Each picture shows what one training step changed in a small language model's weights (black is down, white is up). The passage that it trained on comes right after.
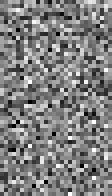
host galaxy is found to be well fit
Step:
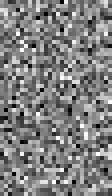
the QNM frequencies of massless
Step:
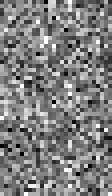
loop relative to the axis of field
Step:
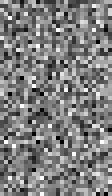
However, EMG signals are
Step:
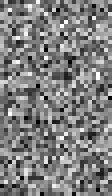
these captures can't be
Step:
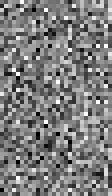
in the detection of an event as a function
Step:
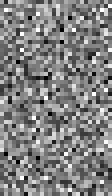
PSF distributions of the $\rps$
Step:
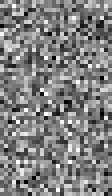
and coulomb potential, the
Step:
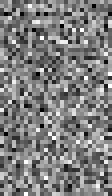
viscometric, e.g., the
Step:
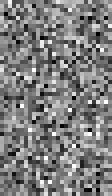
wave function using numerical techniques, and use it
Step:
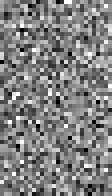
collapse into a FAVAR
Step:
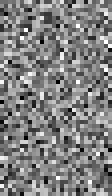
\bibnamefont {Liebling}},\
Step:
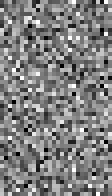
and $V (\sigma, \phi)
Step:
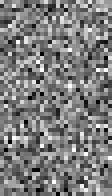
provides a more direct physical interpretation (see
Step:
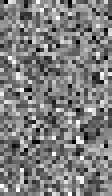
After a lengthy calculation one finds
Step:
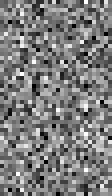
models. We then calculate reconstruction
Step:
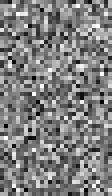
can be achieved with one laser that
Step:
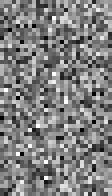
single global calibration cannot adjust to
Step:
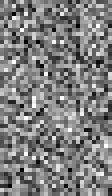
that of a triangular lattice everywhere
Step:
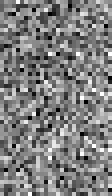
for $H=1$, respectively).}}
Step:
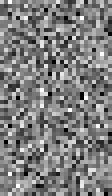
only if $\widetilde{S}$ is an
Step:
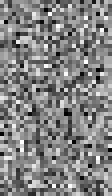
estimation of the possible base pressure by
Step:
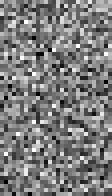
properties such as high thermal conductivity
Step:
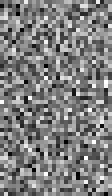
(say, of $c$
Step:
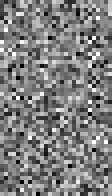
This time--dependence is supposed
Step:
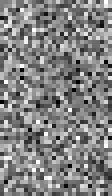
the switching of the
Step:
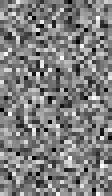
universality conditions then we studied state
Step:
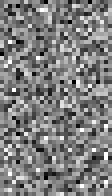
will not consider such cases in this paper.
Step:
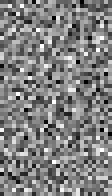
beam energy slightly, the distal tail
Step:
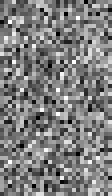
where we explicitly wrote the
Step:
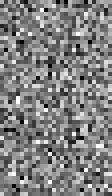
during the initial crystallization of the
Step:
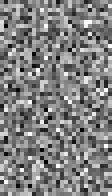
rates. (g) Area
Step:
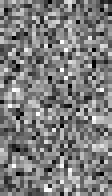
advances in the generation and transmission of
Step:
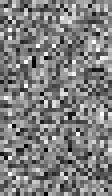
the various diagrams in the replicated
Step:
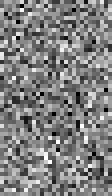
an interacting dark sector and a
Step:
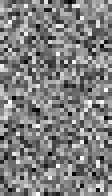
space increases rapidly even for moderate
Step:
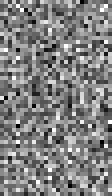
and digital precoder.
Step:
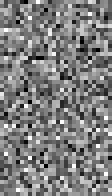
representation for such contributions using hadron degrees
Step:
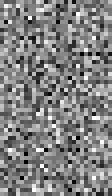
and Dow Jones Index
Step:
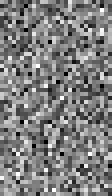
observations. The fits to the light curves
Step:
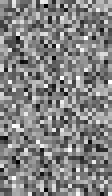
or less were discovered during the
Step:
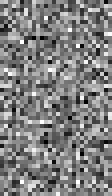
the usefulness of different features?}
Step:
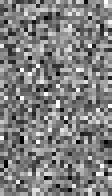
Impact on the Quenching of
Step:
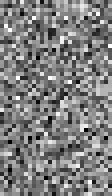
-\arcsin k$, where
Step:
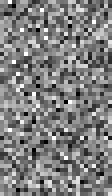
components, or that the formation and
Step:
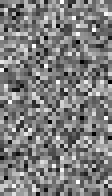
\begin{equation} f(x)
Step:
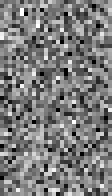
our data-assimilation strategy
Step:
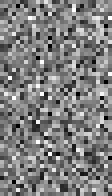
from Eq.~(\ref{eq:chi})
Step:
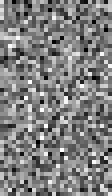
datasets suitable for initial experimentation
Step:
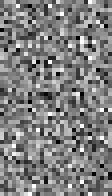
$\beta$ = 0 cases, where the
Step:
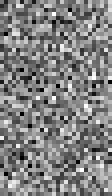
the Euclidean phase
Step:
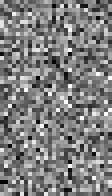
invisibility is found at
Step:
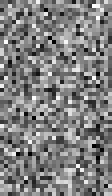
paper, we present mean-field equations for
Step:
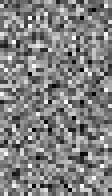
to 1, within 2\,\%. This
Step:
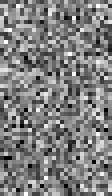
number of leaves, where
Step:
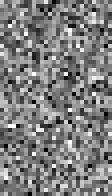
is the combined total systematic uncertainty for
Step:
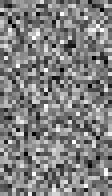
D.-U. Hwang.
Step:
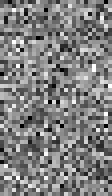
to carry out a number of binary
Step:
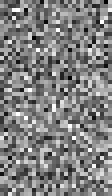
quantify how much the nodes of network
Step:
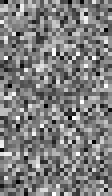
\begin{document} \title[A
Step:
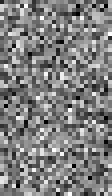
the Monte Carlo is used to sum
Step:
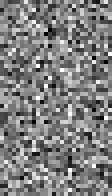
in the experiments with skyrmions
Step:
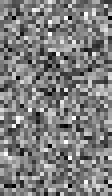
International Software Product
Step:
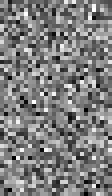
dimensionless Hamiltonian H. The result is
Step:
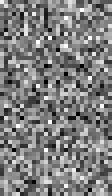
combining flexibility with knowledge
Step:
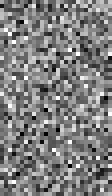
collisions over a wide range in
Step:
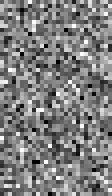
Chen, Liangjian and
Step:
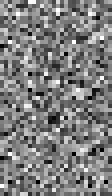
ref.\cite{juerg} that
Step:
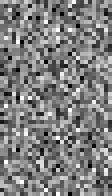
\cite{deboer}. In order
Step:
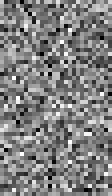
by inspecting the reference models
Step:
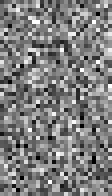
within the stable and unstable regime
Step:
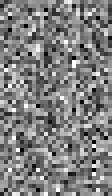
To see this, write \[
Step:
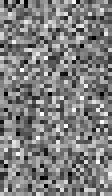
to be a fruitful area of
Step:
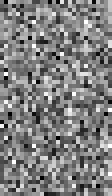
Epistemology. (In
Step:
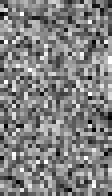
the flat band. The cross-stitch
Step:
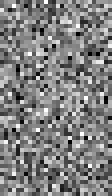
events with at least one jet for the
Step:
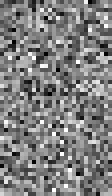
$R$ with operator norm
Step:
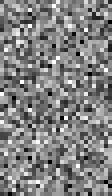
shift supervisors. Among
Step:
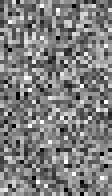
potentially very important (astrophysical
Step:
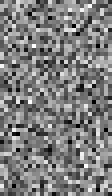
consider first the simpler case where the
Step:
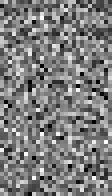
time is expected to scale linearly with the
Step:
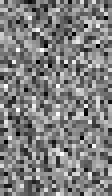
we note that a family of such
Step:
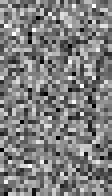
picture -- namely, the interface
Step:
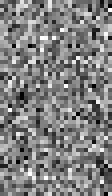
the so-called 'local
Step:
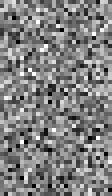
on Tenerife, May
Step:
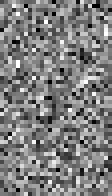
is the mean squared difference between baseline
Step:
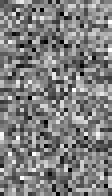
family of invertible
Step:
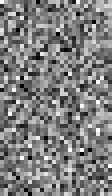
assumption that positions of the sensors
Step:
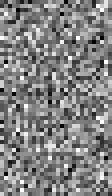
described in detail in Ref.
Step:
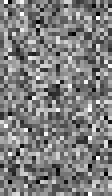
Using a discrete little group
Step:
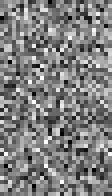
nearly saturated. This is
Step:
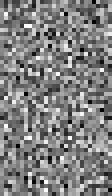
at 53 ms for the comparison
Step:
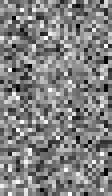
\qw & \targ &
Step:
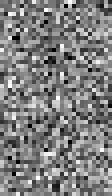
in many ways unique among
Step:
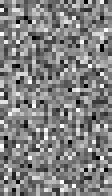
China} \author{B.
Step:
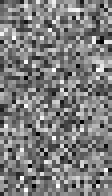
integrable and gives a decomposition of
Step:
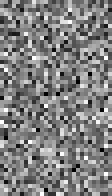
the main text. (b) The
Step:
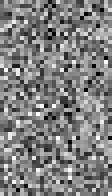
$ vacuum state in the limit $
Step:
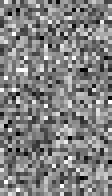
that an embedded document vector
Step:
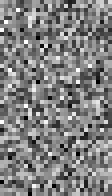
expected runtime complexity. This allows us
